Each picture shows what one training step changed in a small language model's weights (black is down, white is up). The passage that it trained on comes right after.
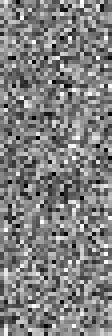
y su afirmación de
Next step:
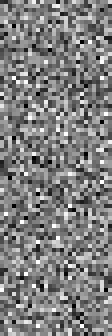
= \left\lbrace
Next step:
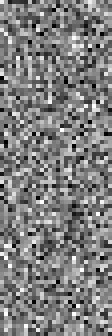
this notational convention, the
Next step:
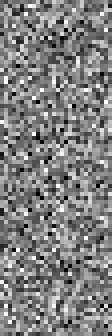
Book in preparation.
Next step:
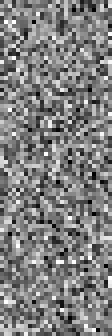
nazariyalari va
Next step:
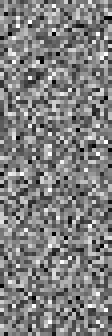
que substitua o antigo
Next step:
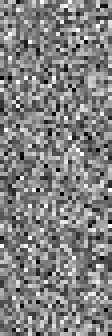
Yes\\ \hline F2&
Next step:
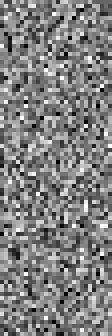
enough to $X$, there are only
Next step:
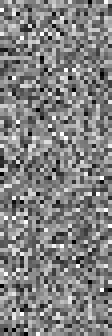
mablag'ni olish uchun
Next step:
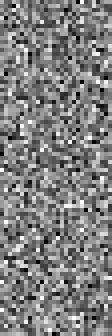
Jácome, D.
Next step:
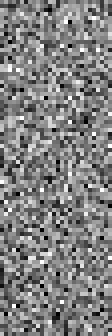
view of the definition of
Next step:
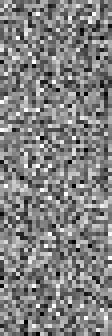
i BPK (BOD)
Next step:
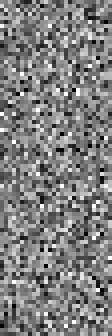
di tengah jalan.
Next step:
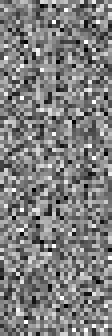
96] misralarida
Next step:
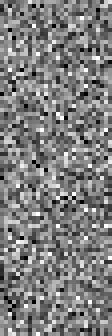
angishvonagul bargi
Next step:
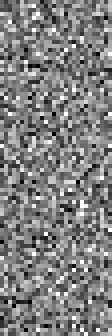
If there is a repetition
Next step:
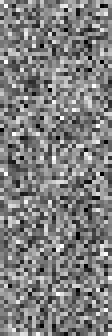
vezes se distingue o
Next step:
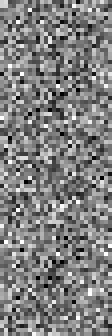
de caja, donde se
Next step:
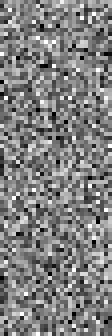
Paris: International
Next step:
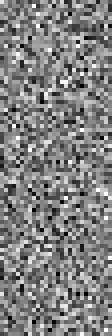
D. Duffie and
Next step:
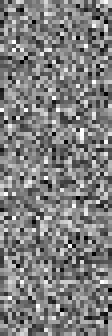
Bends{\o}e and
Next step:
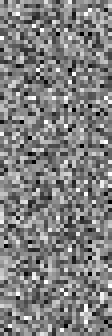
уровня развития и
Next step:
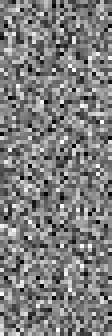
the Emirate of
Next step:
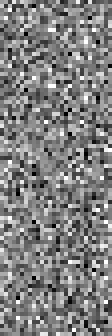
ou efeito seja anular
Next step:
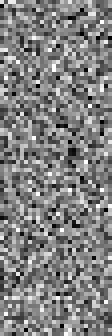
These \textit{d}-1
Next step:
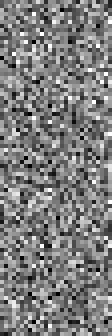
Sad, N. Sad,
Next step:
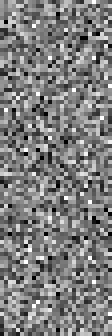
ва турли маъновий
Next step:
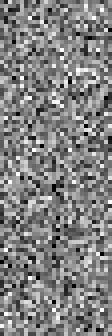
for block matrices}
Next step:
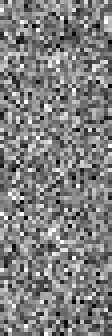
Kalit so'zlar:
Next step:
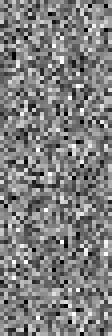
sonining o'zgarish
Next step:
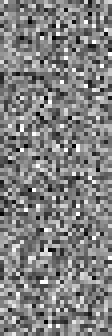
di accesso non consentito
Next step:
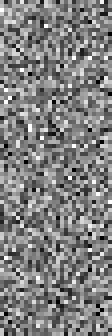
intersection numbers of the graph are given by
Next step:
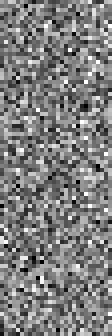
Pure Appl. Math,
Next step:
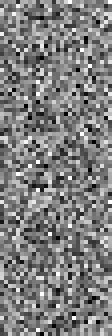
his va hayajonlarni
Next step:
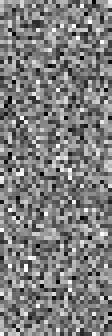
the optimal survival problem on
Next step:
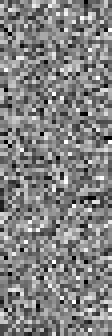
\in \mathbb U$, let
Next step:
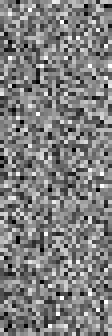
use square brackets;
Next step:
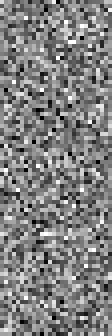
nicer, we seek a
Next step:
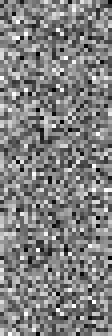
meio ambiente),
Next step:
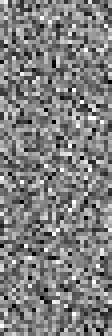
3.9. In Section 4,
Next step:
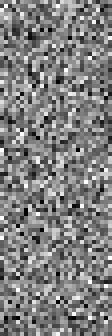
in $D(H_\beta,
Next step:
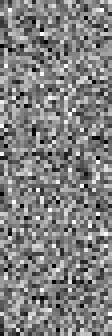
' \) such that \( \varphi
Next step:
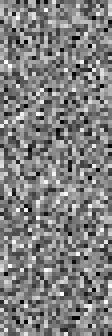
are dealing with a manifold
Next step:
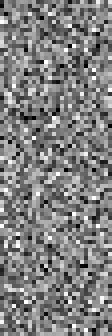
práctica de los
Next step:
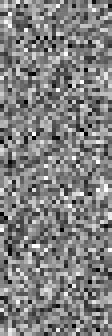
escritura entendida como
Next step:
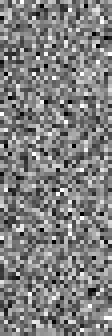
the end of the paper. {\em
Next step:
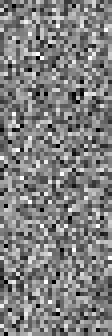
Im ED_{fos}
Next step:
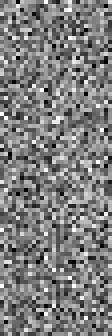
be appropriate. The
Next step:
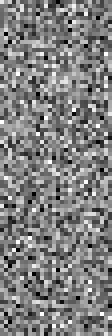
exposing 10 mice of each
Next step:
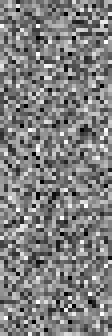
areali Shimoliy
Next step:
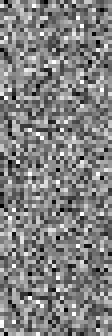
. \end{eqnarray*}
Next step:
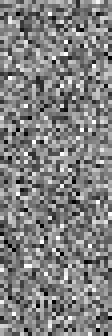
programa *The Tonight
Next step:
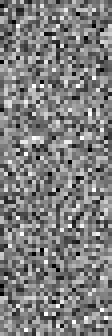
map $f$ is called {\it
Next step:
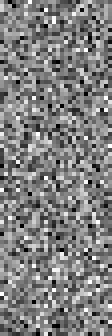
при использовании
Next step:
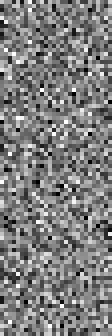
including the juvenile one,
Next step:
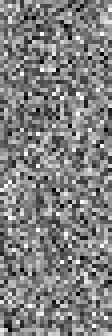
las formas de representación y
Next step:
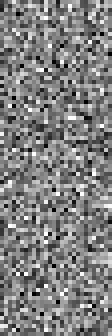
{\rm or} \qquad D =
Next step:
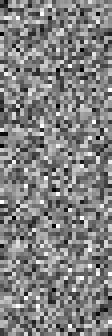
بافت‌ها و
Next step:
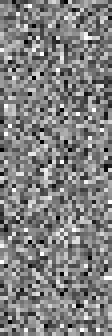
error generated by the Horner algorithm
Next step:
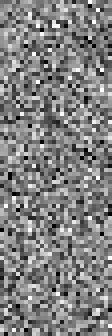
\text{ где }
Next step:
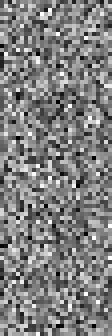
Urysohn metric space
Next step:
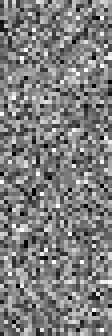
others. According to Theorem
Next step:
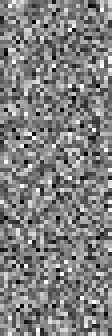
etilgan tadqiqot
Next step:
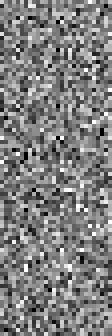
distribution function $H_\lambda$ is
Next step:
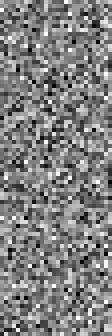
l'audit interne sur
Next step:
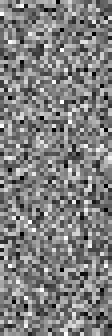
the second and the third
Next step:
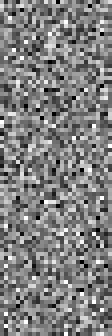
Since $K$ is compact we have
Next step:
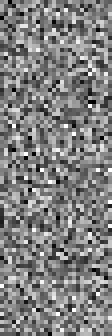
Osamu Noguchi
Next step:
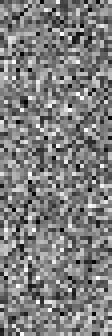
bir FV panele
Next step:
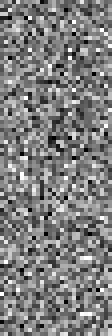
Puntajes pretest
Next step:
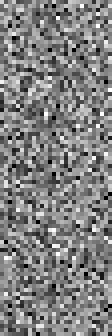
Studies 38,
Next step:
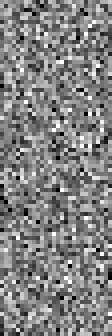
$\theta$ as above can be
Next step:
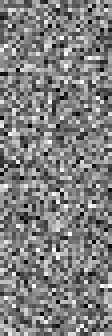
Conclusion {\rm (i)}
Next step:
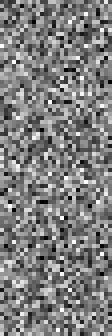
die tegenwoordig
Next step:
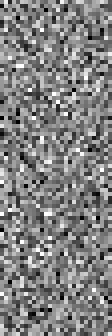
F refer to the types of
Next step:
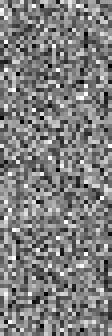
of the generalized hypergeometric series
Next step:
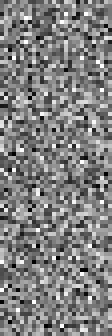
the home. The research
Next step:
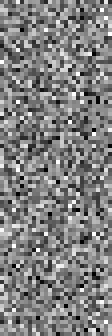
conservadores na
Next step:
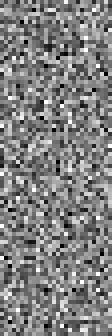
the corresponding categories. More
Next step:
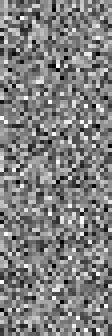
utilizadas. Un 37%
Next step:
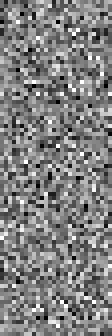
multiplication $a^n b$
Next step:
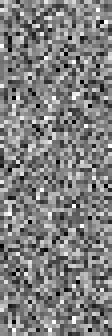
possible to generalize the
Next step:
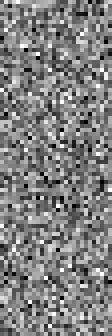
teaching English.
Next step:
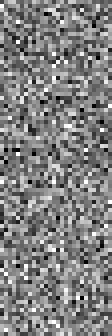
space $T_\M(\bar
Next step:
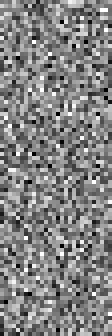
TRO $\mathcal{V}$
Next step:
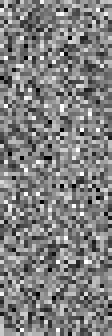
to select a proper shaper
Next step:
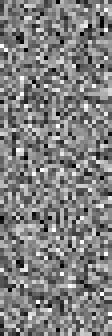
= A' / \langle
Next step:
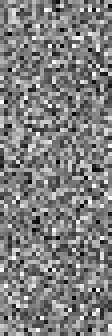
На думку В.
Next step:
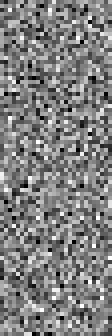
$u_k$ on the bounded
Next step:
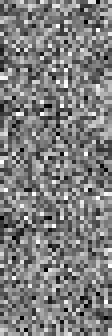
[align=left] {{\footnotesize
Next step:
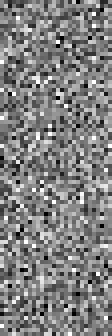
a largura da terceira
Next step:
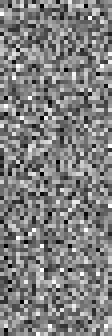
number of the degrees of
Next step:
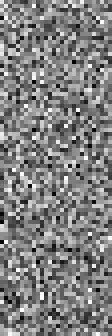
«tale ragionamento
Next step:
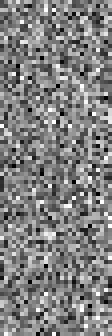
komponentlardan iborat
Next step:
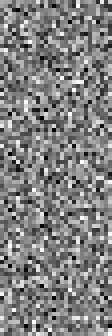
the variation between the minimum value
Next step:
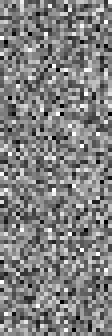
spheromorphisms. Their product
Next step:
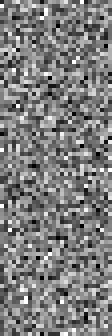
turli darajalari
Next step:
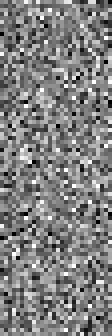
создать такие
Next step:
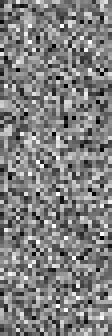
\leq x} \frac{\dd
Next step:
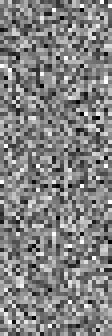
it requires solution which is satisfied
